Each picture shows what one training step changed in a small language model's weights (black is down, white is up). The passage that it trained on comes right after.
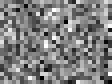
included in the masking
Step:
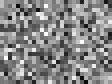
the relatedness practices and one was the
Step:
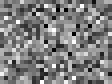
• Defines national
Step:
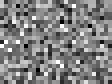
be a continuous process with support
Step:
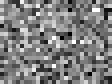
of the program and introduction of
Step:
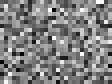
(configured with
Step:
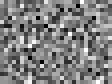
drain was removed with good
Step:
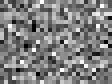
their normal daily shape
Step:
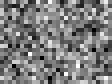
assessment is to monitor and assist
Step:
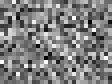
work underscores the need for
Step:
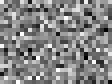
recognition of chiral
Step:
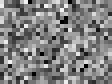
in the production and consumption of
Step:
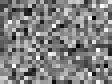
approval for submission.
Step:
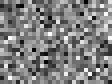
from reliability analysis. The
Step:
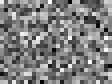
generating an analog signal that
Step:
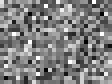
FUEL COST
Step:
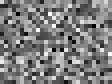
would immediately admit an
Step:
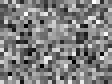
'hot spots' of
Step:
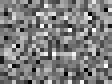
their own culture. These
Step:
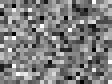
are expected to be able to
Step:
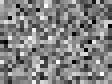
the experiment cannot be considered
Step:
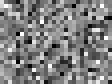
Bachelors were
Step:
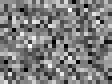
have appeared to influence the work
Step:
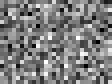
movement. Despite
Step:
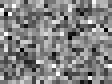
may be implemented in a wide
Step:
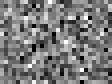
trends in carbon sink
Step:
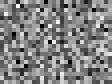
performance of tertiary
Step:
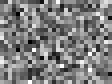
basic service for persistent
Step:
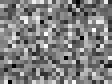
the Second Victim
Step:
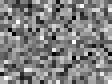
035 The same proportion of
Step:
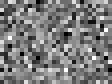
percent more than in 2017
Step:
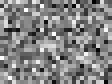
Evaluating associations between
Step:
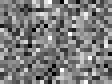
become detached from critical
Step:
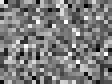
microfiber under varied
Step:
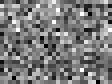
synthesised by the
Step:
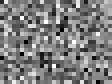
with their paretic side.
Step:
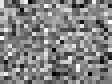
in the Internet Environment and
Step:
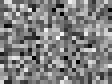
superoxide dismutase
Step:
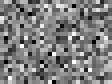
and Health D2.3:
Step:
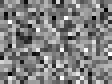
are intimately related to the
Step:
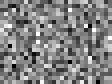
tourists were willing to
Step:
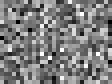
environment that includes conditions of
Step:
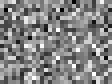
communities rather than
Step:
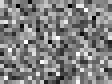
a different range of field crops
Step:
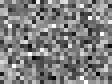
Techs and IT
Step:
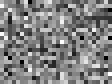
levels in cases with Serum
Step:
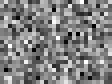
for adsorption may itself
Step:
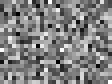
rated HR Role for
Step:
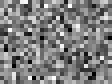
[11] a nuclear
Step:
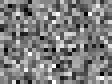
such kind of terms, scientific
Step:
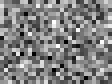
by becoming, this time,
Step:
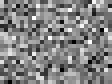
be able to learn on its
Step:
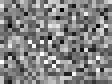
on one same sample. It was a
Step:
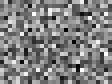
for the PRNG).
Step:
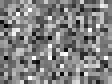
virtual hydropower
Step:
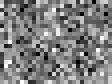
duty of seeing that
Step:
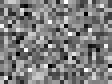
Leningrad University:
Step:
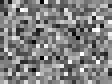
c characterize the turbulence
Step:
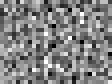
B. D. H. or
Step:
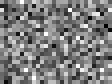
A represents the pupil
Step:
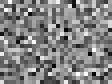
of calcined substrate
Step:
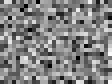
et al. is employed
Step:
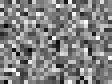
importantly, with the school
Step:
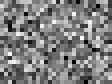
ArcGIS online application
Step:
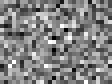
participation and actor-based
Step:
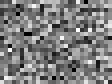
object of the research, subject
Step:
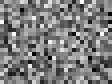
into account the achievements of
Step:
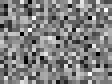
facilitator. In fact, they
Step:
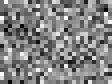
and urban people. The
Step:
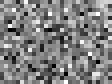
less than the results obtained from the
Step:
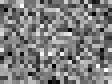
on growth and yield of
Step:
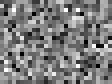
Figure 88 illustrates
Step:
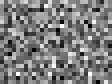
help in predicting the present as a
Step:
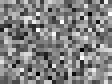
types of access are disturbed
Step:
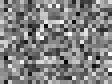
role of INF has not been
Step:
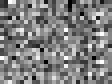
Presence of void
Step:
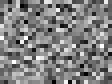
Vata doshas but also
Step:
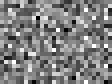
caching and automated
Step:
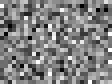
administration. But it
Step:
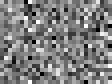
Othman and M.
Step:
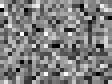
Author List
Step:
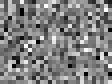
was hot. On
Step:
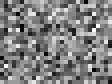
of Forestry,
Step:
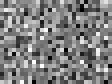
fever, cough and
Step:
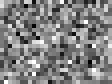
voluminous amount of
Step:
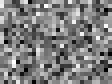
in culture and practice was a
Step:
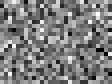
developed in this research has components as
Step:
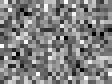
years, as a result,
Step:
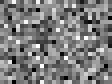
terms are issues related to modern
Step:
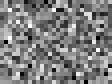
5 6. Revenge for the
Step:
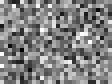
of the activity ,of
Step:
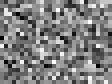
as many minorities are first-
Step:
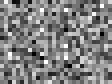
Group 1, the normal
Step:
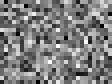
syllabus. The other group
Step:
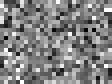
with the strategic mission aspects
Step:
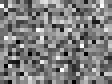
a "Download"
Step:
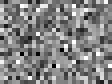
flowstone suggests an
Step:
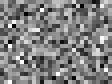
I, mode II and
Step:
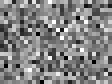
al., 2016) with regression
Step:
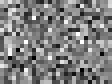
IA Work Package:
